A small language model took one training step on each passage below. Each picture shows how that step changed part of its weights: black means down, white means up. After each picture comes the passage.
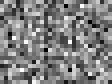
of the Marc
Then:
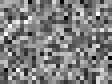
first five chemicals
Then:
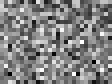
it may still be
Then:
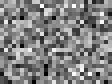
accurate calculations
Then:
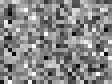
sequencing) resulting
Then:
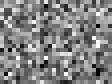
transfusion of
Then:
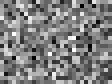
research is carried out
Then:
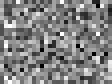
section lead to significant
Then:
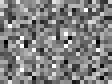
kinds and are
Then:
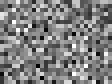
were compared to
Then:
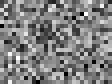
O_3 could
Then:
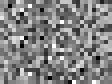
criteria. 3
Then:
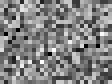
pine, which
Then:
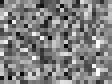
transamination in
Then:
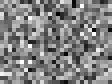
this research.
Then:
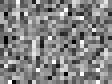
on visualisation solutions
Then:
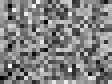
of the course
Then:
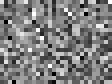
or viral
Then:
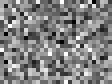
study in this regard
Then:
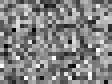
the target is not
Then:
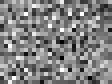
for study) of
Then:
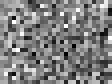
provide implementations of
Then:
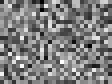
This massive
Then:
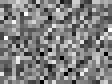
analysis, systematic
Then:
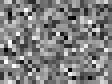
addition, their large
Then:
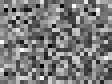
completion with low
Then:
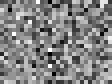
and other institutes
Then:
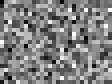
India. ⁴
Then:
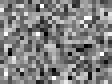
be considered reaching
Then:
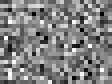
(or) in
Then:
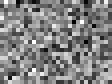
scholar Qays
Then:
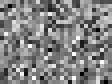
their interests.
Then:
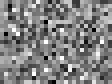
of a simple environment
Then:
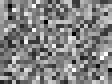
of beech at
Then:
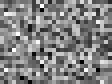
let the students
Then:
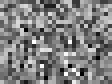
the terms of
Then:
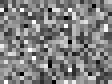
in the writing
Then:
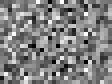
and sustainable management of
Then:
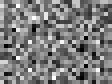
can be achieved is
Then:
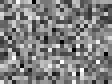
was to evaluate the
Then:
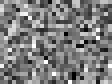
Bran oil,
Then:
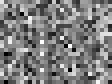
number of the employees
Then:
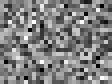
KEs against
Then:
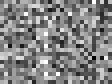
for both first
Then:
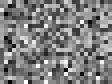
signature approach and
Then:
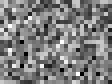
large number of
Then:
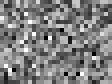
in a position,
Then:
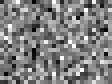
Moreover, it is
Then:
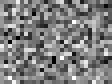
used in a
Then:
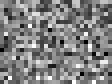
term plan for implementation
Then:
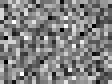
analysis the researcher found
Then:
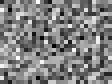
and later developed by
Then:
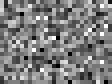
that occurs every
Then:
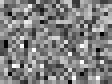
details of the
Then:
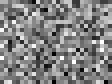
expertise which
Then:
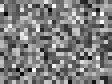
huge number
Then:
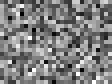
also consider the
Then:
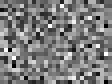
manure from
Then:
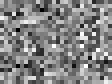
future increase in
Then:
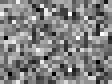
obtain the last
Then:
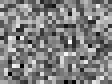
the people of
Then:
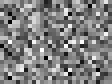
clinical trials
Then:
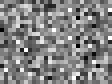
the weather.
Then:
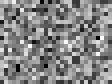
material. In
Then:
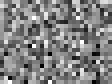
cancer have larger
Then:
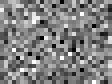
develop students'
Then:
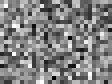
g is the
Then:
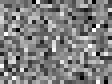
with integrated flexible
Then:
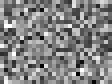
section varies from
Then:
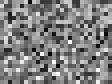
constant danger
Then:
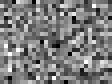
described therein is
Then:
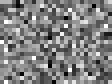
about the writer
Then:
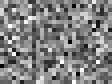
similar to the more
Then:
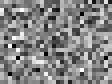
comparative base for
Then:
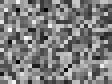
In addition to
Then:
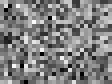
energy efficiency of
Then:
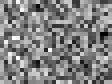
reason of this
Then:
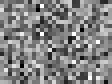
be the subject of
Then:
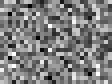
to migration
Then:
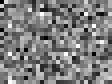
To depict the
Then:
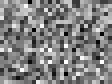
GERD in
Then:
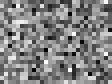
any of the following
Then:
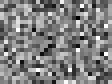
the determination of
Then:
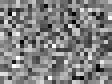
as poverty
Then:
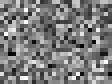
looking for
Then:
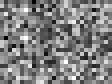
infuse the
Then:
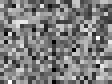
any student who
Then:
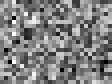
improvements, particularly
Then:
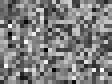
of Shashi
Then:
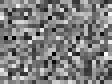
adoption of these
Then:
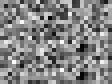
even the use of
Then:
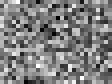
apart from
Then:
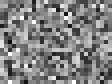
norms of
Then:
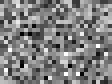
proportion of the
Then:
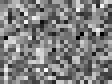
report the relevant
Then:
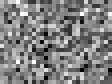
Secondary structure
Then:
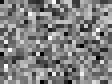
Since B_n
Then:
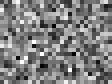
into the oven
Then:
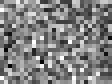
by oral
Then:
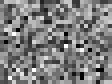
Chemicals and
